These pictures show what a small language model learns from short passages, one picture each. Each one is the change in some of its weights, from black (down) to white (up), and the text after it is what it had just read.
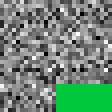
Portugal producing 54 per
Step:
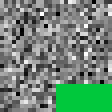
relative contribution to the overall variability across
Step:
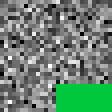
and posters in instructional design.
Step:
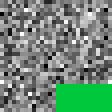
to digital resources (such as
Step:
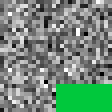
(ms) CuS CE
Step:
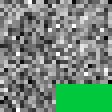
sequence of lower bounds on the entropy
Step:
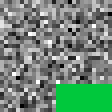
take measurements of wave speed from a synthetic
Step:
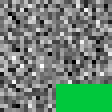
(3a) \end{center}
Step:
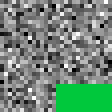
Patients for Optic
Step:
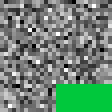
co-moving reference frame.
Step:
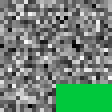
This is expected as the ionized
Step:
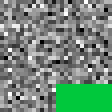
on the loss mechanisms. At
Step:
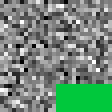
paper evaluate six exchange rate
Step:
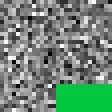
$\sigma_y^L$ and then
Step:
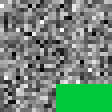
richer in sabinene,
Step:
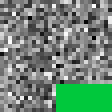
a function of latitude with a
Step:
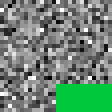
their respective value chains, comply
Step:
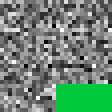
were of range: 8–10.
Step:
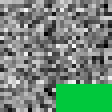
of materials in 2D, the extension
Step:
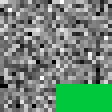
baryon number and lepton number
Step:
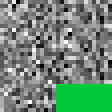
24 B.C. THIRD
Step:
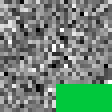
behavior is quite similar for both
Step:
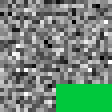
to estimate the concentrations of
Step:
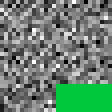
might and, at last, saves
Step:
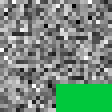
online) The density of state of fluid
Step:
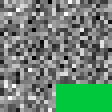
& UPA & LoS &
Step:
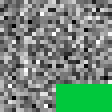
the potential is given some graininess
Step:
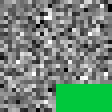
from $\retTemp$ to
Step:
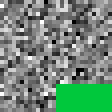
mode of learning. Where 40 percent of
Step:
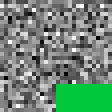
· Environmental Product
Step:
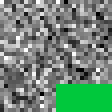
total solid, major ions and
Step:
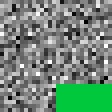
Higgs kinetic term does
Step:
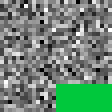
associations in sources without counterparts
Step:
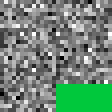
on the power source. In Figure 2 we
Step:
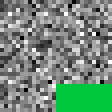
TURKEY On 27
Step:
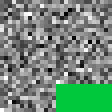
electrons (known as the
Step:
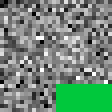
no match” (Parsons et
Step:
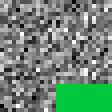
management practices including de-worming and
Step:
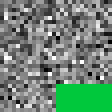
cent contribution from AGN.} and to
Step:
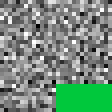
monitoring of the enforcement of the
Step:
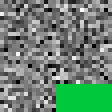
blood pressure of each respondent was taken
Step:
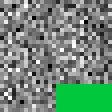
TEIIDAE) da
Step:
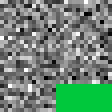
fits. The band in the
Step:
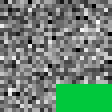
but these schemes are fruitful
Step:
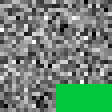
the literature, but Heineke et
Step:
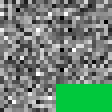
bacterial denitrification
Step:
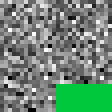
1. To explore and understand the
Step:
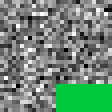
$\mathcal{L}$ is the equivalent
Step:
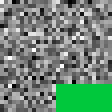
Location. No District
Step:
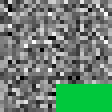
criteria. As the criteria are of
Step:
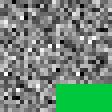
failure tolerance), goals,
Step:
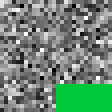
survival rate of koi
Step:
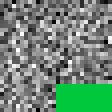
to fully implemented Open Science by: -
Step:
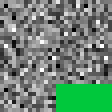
(hexagons) from all defined
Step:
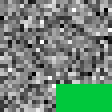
Therefore, XRD has long been a
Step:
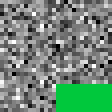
for this study as it was considered the most
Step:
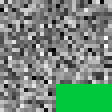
when various substances leach into the
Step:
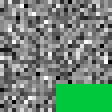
linear elastic. Thus in the following only
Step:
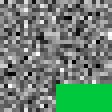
flakes thickness around 2.96
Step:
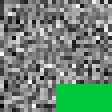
developed his intellectual abilities
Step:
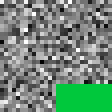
the Trust Theory.
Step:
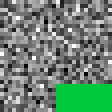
al. (2024) developed a mobile
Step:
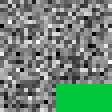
a supergravity calculation of
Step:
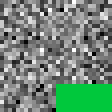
among elites linked by
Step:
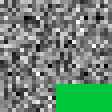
\newblock {\em Categorical data
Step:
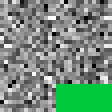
state \eq{ \rho_{\ell}
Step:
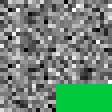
U.S. Department of Energy under
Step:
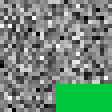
NS secondary ($a_{\rm
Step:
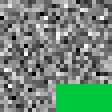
loft ice-coated grains
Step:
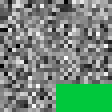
that complying with minimum requirements from
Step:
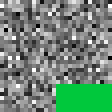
verbal commitment for the
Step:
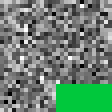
of the prepared (110)
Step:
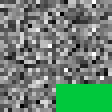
node is then obtained by embedding
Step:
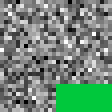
GO classes for the detected
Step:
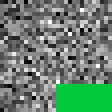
to develop reflexivity and responsible
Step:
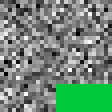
their in-plane momenta
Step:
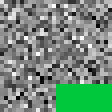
Host Intrusion Detection
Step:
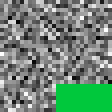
speed up the development tasks but as well
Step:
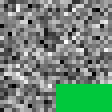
Taylor EN, Stampfer
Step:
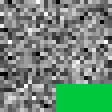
obtain the required quantiles. It is
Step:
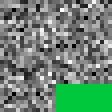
funnel and its connection with
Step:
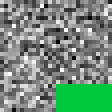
laws of human travel. \newblock
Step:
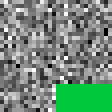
patch, the strain on top of
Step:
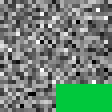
records measured with error is given by
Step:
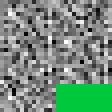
MV GR FM VF.
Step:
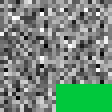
learning approach. TABLE VI:
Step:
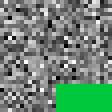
mode with a symmetric beam splitter
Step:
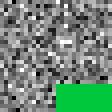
g) and amines/ammonia
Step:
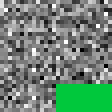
individual's segment is equal in size to
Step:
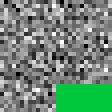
the data processing the lowest 6 experimental points
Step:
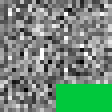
has come for the Islamic
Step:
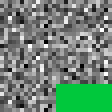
which yielded \begin{equation}
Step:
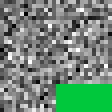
maximum in the body. A similar study
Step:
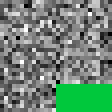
have in the selection and in the internal
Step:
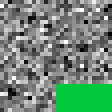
state in all of them is associated with the
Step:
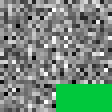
target gate fidelity reaching
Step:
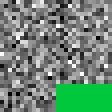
from the experimental side to help as much as
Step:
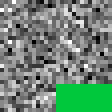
McDaniel, Ian
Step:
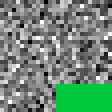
thank Department of Science and Technology
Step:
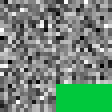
was improved in every dimension.
